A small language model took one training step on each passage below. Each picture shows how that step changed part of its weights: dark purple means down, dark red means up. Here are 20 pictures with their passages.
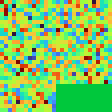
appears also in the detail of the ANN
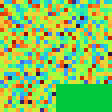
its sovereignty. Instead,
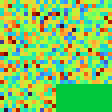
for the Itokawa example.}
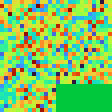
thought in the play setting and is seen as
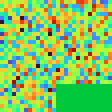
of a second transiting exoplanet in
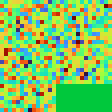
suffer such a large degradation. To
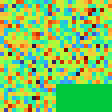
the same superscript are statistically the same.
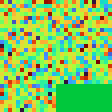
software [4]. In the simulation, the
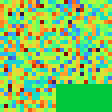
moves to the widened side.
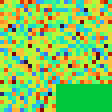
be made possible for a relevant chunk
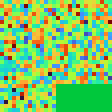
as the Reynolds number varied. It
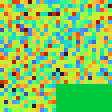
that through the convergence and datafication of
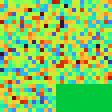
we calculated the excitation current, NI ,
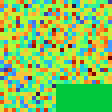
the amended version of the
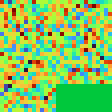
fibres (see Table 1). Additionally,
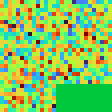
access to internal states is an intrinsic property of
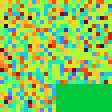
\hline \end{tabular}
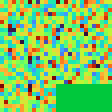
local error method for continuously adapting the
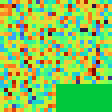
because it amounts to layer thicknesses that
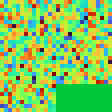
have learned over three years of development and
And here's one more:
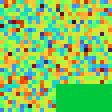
more non-linear the impact the harder
